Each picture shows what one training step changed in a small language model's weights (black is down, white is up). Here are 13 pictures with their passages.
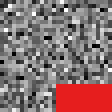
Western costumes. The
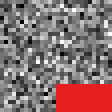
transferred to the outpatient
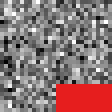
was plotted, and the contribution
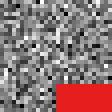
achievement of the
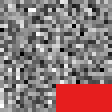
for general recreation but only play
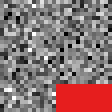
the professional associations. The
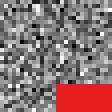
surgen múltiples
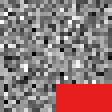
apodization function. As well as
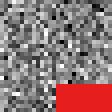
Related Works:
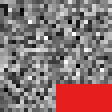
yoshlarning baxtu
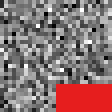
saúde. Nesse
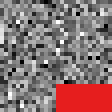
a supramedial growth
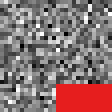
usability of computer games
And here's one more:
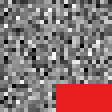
found to be 6.56 ±
